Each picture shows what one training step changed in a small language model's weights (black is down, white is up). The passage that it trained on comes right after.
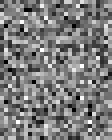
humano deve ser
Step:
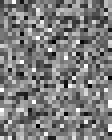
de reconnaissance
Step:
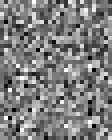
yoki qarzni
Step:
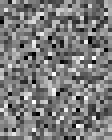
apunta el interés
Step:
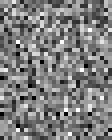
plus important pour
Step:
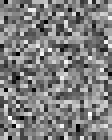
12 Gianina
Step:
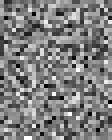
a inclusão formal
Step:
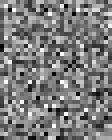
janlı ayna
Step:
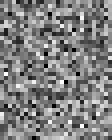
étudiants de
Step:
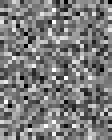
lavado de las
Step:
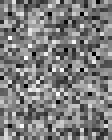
é solenemente
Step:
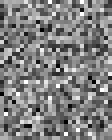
Solamente es una forma
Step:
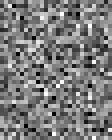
expresan grados
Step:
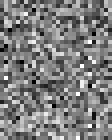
scope of
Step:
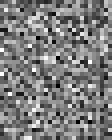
foi um grande
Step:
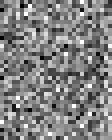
Sugestão 1
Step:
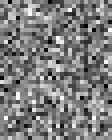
Climate Change
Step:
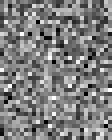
birlan jinoyat
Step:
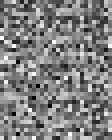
de la investigación.
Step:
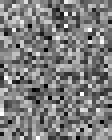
selain untuk
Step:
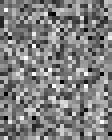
uslublari bilan
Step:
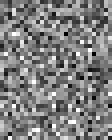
profesorado ha
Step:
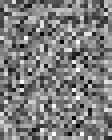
a utilização do
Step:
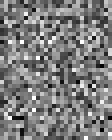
dari penelitian
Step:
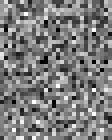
к прямым
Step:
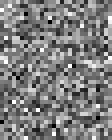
agar tidak
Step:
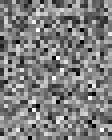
el Sistema Nacional
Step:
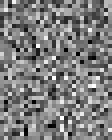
tiga tahun,
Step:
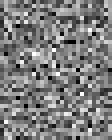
schemă este
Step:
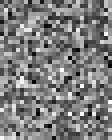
realizada, não é
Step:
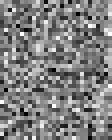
to także
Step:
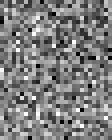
obține starea
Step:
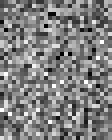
darf eigene
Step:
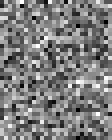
\times n$.
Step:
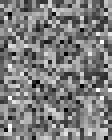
uma análise no
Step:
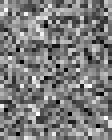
подходах к
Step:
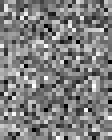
bo'lib, ularning
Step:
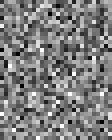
Consiste en un
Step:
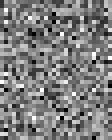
etishga qodir
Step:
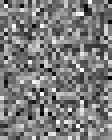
permitem a
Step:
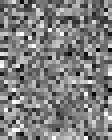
de "Océano
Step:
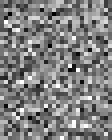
und thematischen
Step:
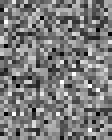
e oito dias,
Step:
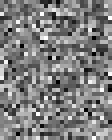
Shu boisdan
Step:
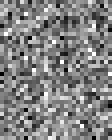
не в сфере
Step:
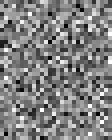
- Yasım,
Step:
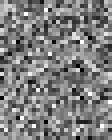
и этапа
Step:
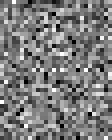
tome što
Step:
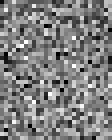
sifatida qabul
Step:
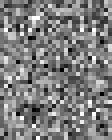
lei, sem
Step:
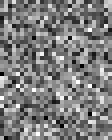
tiene pareja
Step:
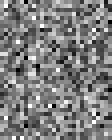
LCOH. En
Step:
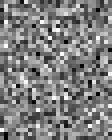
huzur qilib
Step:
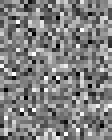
de la Fuerza
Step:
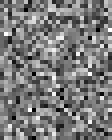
definido, pela
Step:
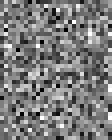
se entendermos
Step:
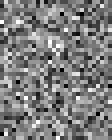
- contenant des
